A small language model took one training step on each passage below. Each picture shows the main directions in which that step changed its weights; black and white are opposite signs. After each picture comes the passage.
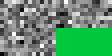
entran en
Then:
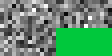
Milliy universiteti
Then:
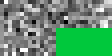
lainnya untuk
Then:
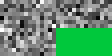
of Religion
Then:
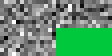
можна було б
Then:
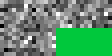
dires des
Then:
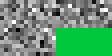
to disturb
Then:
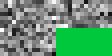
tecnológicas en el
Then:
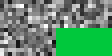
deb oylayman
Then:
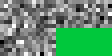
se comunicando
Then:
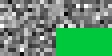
mesial de los
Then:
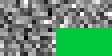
de arruamentos
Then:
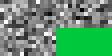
Escolha do
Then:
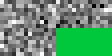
gap de mais
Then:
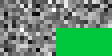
Candidate of
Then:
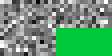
bir çıkar
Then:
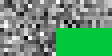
de la educación
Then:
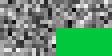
de danos¹
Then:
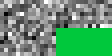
los datos del trabajo
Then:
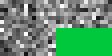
dá por conta
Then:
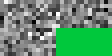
ta vazirlik
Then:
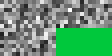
трития в
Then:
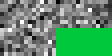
iqtisodiy barqarorlikka
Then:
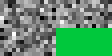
señalan el
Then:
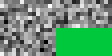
которые представляют
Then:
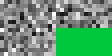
область человеческой
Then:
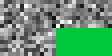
синдром під
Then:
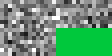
el trabajo histórico;
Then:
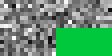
en el cual
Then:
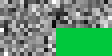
importancia de la
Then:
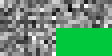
básico de
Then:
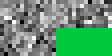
bai azken
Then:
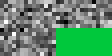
приводили к
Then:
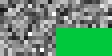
mayoría de las
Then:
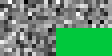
mining methods,
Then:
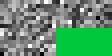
ҳам маънавий
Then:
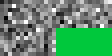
berish orqali
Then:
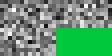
A **Muy
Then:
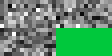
за рівнем
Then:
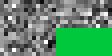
tashkiliy tizimning
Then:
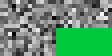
posible que en
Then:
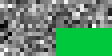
de distancia
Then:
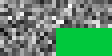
fundamental para a construção
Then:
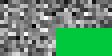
A partir do
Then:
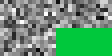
по самбо
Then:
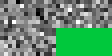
esses aspectos,
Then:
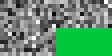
bulunan yüksek
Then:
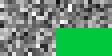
йде на
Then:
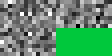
un cabo”,
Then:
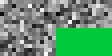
rivojlanish darajasi va
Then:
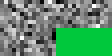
rocks of
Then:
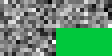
quyidagi NLP
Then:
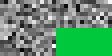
visual, serta
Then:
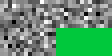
was conducted,
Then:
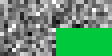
valores de significancia
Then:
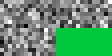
lectura del
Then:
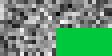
care are 86
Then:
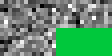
être une création
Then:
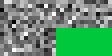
prazo. -
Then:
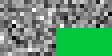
advising the
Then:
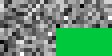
qui semble
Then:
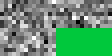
utilizados no Brasil
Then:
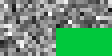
en el procedimiento
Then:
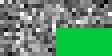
- Headlam
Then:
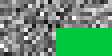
sendo usada também
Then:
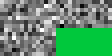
importância, a
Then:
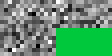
детства и до
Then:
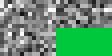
gap in this
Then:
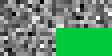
estilos de
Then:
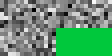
nouvelle approche
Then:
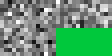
працівників від
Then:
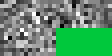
Mais on peut
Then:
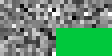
IDEMA e
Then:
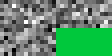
har tomonlama
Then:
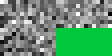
va jargon
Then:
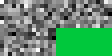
Letras y
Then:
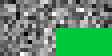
realidade, é
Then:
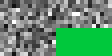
The prospect
